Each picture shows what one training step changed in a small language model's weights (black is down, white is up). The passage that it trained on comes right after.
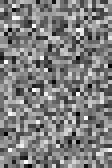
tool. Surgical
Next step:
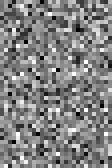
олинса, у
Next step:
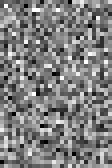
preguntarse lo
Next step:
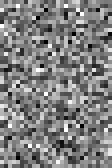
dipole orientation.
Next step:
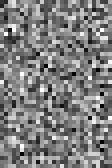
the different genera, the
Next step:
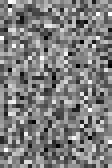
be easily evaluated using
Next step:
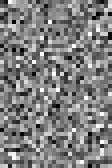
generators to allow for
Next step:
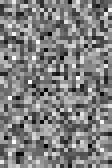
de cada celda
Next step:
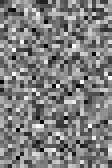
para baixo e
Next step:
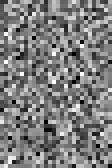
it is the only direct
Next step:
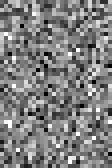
(SCD), which is
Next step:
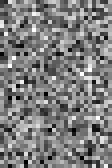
are described by a single
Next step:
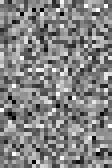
pa lubusang
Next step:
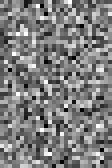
of the Argon gas
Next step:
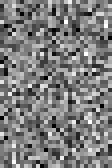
referred to as signal
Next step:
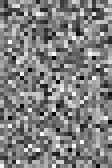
days cycle.
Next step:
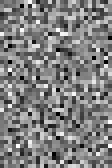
Many other words
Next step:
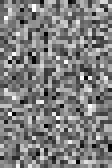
and subsequently using
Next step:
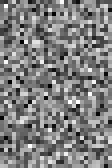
band at $1\
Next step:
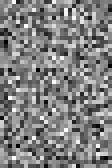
evolution of the shape
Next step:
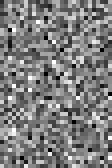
In contrast to this,
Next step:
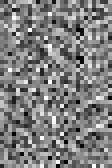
to children,
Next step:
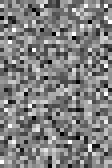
dealt with by special
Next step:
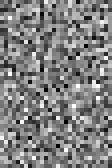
gastric volume
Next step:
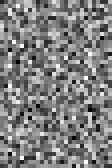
value is 16.1. Fig
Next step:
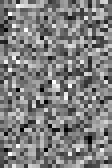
mode of formation of these
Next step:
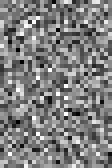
Tarun Pal²,
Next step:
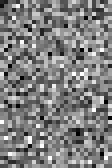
demand for power occurs
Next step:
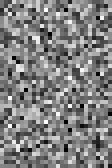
la civilización
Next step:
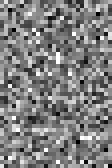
leven tot en met
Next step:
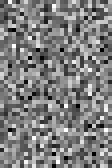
this handing over as a
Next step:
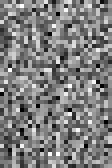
loss of slope
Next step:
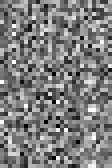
and therefore electrons can be
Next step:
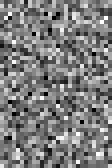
remote sensing
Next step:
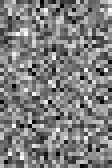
of dry zones,
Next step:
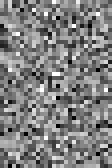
steel or dealing with
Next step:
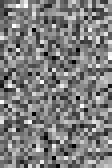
of homogeneous
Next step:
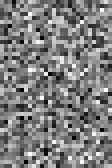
damage caused by
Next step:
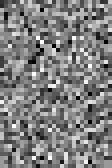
size is an important predictor
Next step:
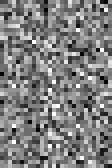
a lattice model describing a
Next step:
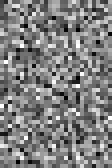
it is tuned.
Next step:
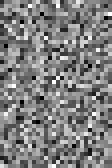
final hadronic
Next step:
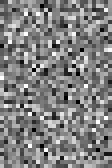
list of modelled
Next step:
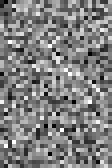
functions for linear,
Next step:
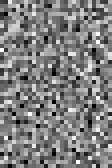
was shown to be predicted by
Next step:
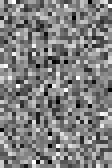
and *Al* are
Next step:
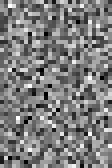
by showing an analogy
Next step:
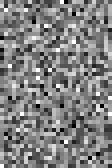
La compétence est
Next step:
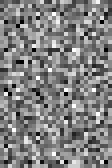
Salisilik asit
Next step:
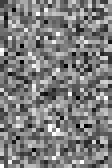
professionals viewed
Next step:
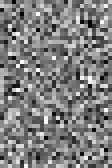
activities, logistical
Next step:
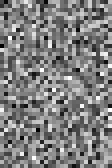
cavity frequency is on
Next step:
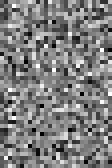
reality, especially
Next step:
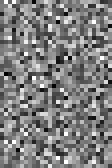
Flex Sensor -
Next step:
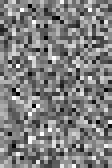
as these languages are
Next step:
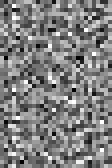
to location of operation.
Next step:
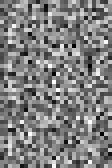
and it was shown that the
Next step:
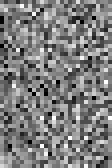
However, when adding
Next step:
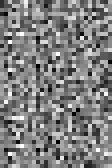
development of a new type
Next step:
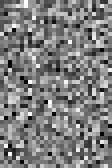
of systemic reviews,
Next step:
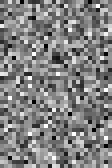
cranial fossa
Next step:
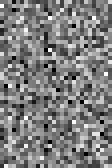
then compute the 2D
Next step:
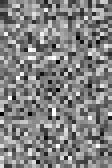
steps that were carried
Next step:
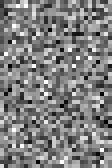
of the extract to trap
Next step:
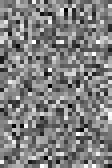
detector: a sharp
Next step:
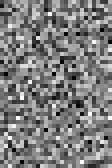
its dimensions, regression
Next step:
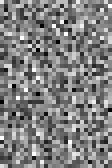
All 18 conjugate
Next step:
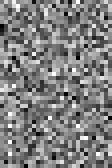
guilt makes them
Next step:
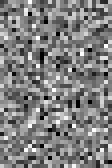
pacientes antes
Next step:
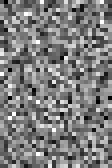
are less accustomed
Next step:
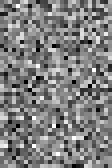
research, however, uses
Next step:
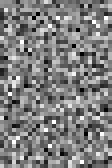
two initial axes as
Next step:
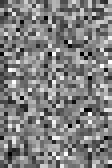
determination of the mass, the
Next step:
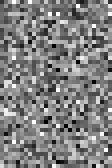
в середній
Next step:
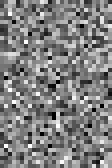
exploit the optical
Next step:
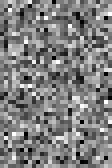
readily extended to
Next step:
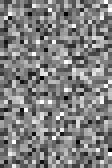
meson in the final
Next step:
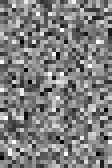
significant visual power, and
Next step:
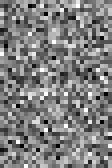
masses squared.
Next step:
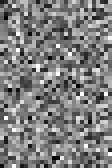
resources in the formation
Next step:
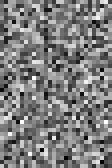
not resemble the sum
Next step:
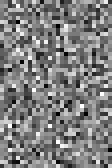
Mdina, MDN
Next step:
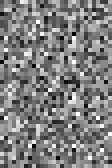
As the charge gap in
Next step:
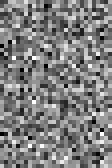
by estimating the distance between
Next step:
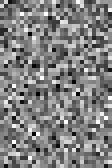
foreign language
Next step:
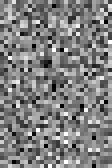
under Grant No.
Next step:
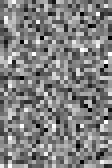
micromechanics model
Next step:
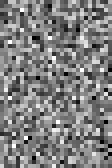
these nanoparticles
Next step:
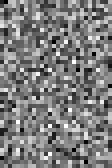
atom and magnified
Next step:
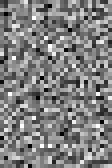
on the HI distribution for
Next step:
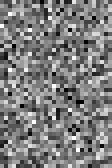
components $g$, we
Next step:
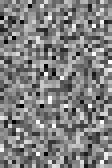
invariance, and significantly
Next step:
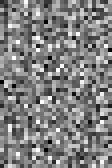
create educational communicative
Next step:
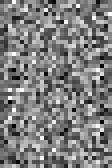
the case of the G2
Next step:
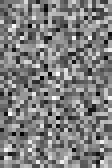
and use the Bayesian
